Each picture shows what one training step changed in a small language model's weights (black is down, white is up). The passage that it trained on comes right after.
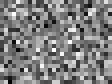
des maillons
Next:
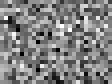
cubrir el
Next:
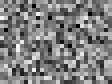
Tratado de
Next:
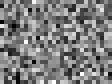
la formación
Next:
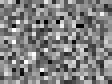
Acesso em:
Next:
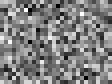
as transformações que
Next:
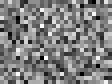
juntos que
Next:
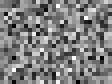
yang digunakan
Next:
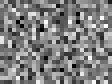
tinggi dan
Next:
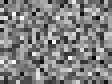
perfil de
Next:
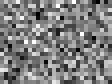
las nuevas
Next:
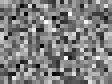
do público.
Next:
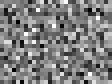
Solche über
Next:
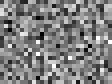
pela nova
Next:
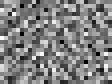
críticas e
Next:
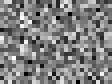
de risco
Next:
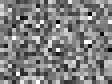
ile birlikte
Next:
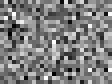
motiva o
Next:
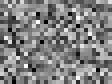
la aguja
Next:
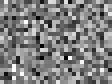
da, bul
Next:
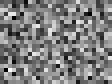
va uzoq
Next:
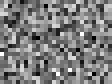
las funciones,
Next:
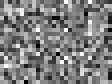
konusunda daha
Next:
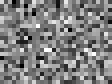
e ferimentos
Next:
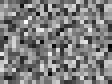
sobre memoria
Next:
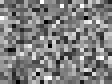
resultados también
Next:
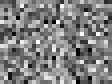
Otro esa
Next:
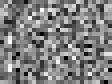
desarrollar sus
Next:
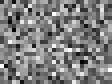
er sprake
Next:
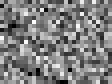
de la loi
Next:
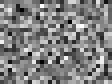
harakatlar uchun
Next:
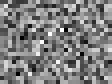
результаты при
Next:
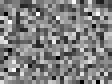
nos corpos de
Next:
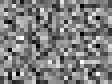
tecnologias no
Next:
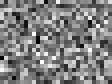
en 2d.
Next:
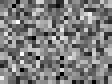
особа има
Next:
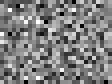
shuni aytish
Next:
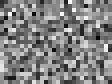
á voces
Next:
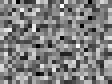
ao atendimento
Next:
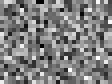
do procedimento
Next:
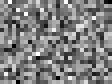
tiene por
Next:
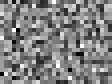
the lesson
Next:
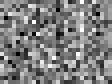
en cada una.
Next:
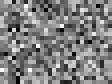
² Цит
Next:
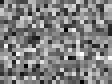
extensão da
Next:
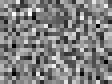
of education in the
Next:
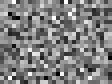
va noyob
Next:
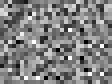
cual persona,
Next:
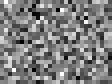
seu ser ao
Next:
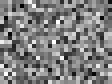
siempre ha
